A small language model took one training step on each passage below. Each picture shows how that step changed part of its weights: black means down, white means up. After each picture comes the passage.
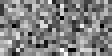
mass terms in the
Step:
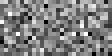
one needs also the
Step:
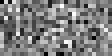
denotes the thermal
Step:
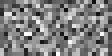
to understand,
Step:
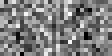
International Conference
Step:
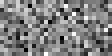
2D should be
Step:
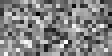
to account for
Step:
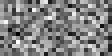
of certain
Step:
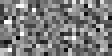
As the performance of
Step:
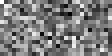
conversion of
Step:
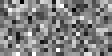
zero*. The result
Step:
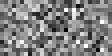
complexity of the corresponding
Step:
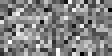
assumptions above,
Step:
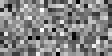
while the red
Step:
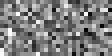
behaviors. %
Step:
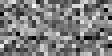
et al assigned
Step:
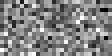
move on different
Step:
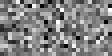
density in bins 4
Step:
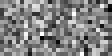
one of the most
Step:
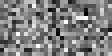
using the appropriate
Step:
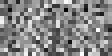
by the helical
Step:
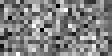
work of M.\
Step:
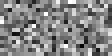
of Sect.4
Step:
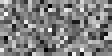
the above equation can be
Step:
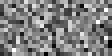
the formation of
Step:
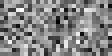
over customers
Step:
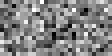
signal and background
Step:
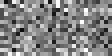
resulting in 3
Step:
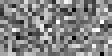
the helicon
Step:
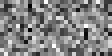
The observations also
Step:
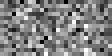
function are shown in
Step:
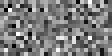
used the baseline
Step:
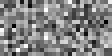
true primary
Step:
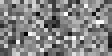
formation of a
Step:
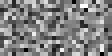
cost, we
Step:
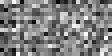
criticism to
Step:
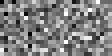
(in a different
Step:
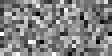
to be the same after
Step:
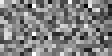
Processing and
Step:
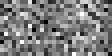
action for the
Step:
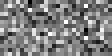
S.S. has
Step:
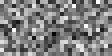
compression rates and
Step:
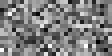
a power-law
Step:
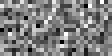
Finally, and
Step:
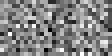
by making the
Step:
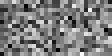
implying the
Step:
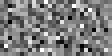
While the
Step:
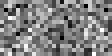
models adopted in
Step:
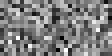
of our clusters,
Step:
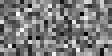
shift between the
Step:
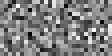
Concerning the
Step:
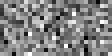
the temperature of the
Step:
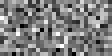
the turning point
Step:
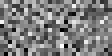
reverse processes,
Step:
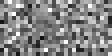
we observe an
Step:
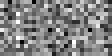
the bulk of
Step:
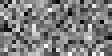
are ordered {\it
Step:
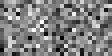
the isotopes
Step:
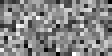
taken to be
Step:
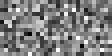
clusters. First
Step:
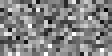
region 2 is a normal
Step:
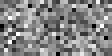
radius affect
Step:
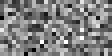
the Hilbert
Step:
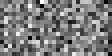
expression for the
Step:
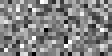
In some cases,
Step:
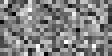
of the algebra
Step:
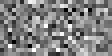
partner photon is
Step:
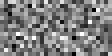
On the other
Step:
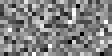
the determination of
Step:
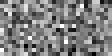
any combinations that
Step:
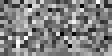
thickness of the
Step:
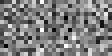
problem, and the
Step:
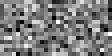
this object, and
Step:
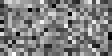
and independently from
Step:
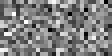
parents, based
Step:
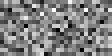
the Dirac mode
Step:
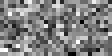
spin $I$ in
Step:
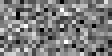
{\tt alice}
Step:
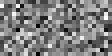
framework incrementally
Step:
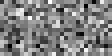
(the regime of
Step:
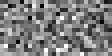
reflection with
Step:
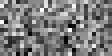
terms. On the
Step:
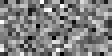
user scenarios,
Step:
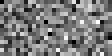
number. {\it
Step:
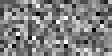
to pattern the
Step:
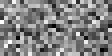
production rate through
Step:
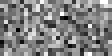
participants provided
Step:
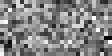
cross-section to
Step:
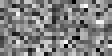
of the cost approach
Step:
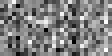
properties \sep
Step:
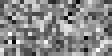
exactly in
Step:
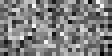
using all transactions
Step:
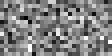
to 5 Gyr
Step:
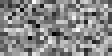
frequently used to
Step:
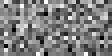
is maximized at the
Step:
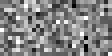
lower limits of the
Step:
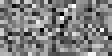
of Accounting
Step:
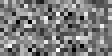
\ldots \otimes
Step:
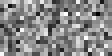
contrast to previous
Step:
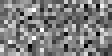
ignore this
